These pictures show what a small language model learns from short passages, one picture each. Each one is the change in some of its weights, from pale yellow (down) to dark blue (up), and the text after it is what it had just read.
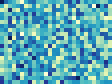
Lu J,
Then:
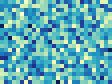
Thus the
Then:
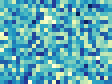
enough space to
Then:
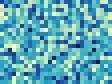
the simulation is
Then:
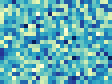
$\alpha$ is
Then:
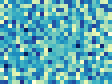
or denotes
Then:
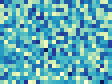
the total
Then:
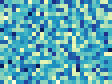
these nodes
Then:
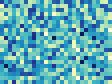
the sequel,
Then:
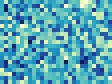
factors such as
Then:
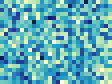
called Schur
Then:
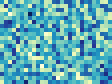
of modern
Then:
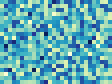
open whether
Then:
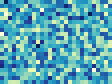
certain condition
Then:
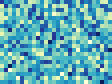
the representation
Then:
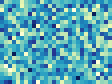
Rules of
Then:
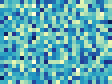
facts} Let
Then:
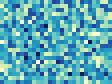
a stable
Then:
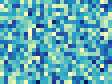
notation in
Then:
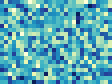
Science and
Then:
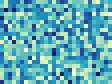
The median
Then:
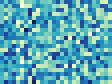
matrix polynomial.
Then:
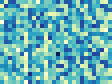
distribution with
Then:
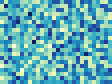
characterized by a
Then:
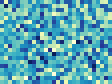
independent data
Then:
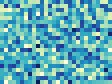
which gives
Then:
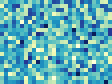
a relatively
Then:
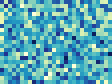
functions $\phi:
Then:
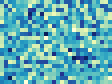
can be also obtained
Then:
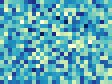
t \leq n
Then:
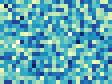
below the limit
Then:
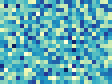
while Saint
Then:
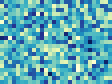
short period in
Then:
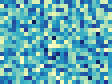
high order,
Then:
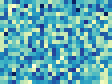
in many
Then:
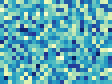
and others
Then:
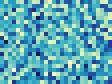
paper presents
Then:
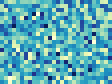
way to
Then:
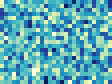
patients with
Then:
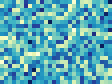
lot of
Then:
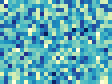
results are in the
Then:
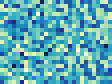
rate and a small
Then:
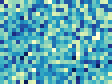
was reproved
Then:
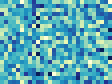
\\ discus &
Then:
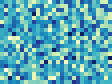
years. The
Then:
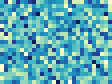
max scalar
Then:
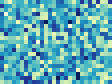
total number
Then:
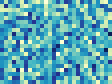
measurements and
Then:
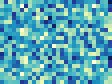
X$ und
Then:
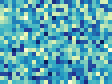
every tangle
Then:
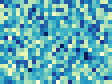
the process of
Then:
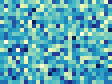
basis. For
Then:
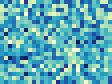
separable linear
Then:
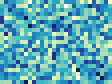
over biometric
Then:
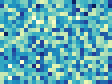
relatively high
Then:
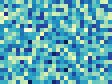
this sector has
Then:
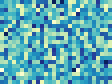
in Figures 2
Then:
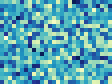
problem arises
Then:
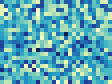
signals from the
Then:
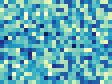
and Wang,
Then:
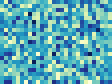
map of the
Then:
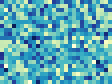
Does the
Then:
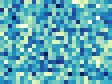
a {\bf
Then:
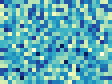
the algorithm is
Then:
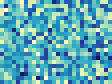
order $p$,
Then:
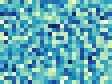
now utilize
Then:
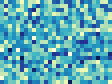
equation each. We
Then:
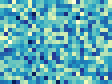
of all traical
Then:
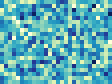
IGD are
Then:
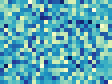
is changing
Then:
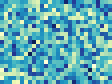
did this
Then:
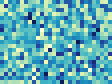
property then
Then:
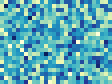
as a standard
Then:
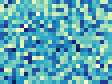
on this relationship
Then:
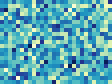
ends. By
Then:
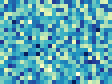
important position
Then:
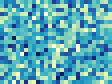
natural to study problem
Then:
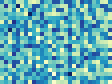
other system state
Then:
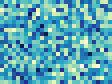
space was introduced
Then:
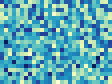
the structure equations
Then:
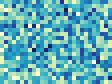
fiber length
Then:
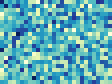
for recurrent
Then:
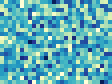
algebra of the following
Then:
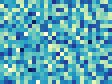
spaces of
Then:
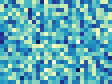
unit sphere
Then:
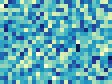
due to its
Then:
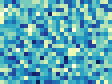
$\Gamma$ are
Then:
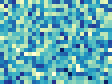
interact with the
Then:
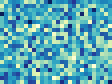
is stationary
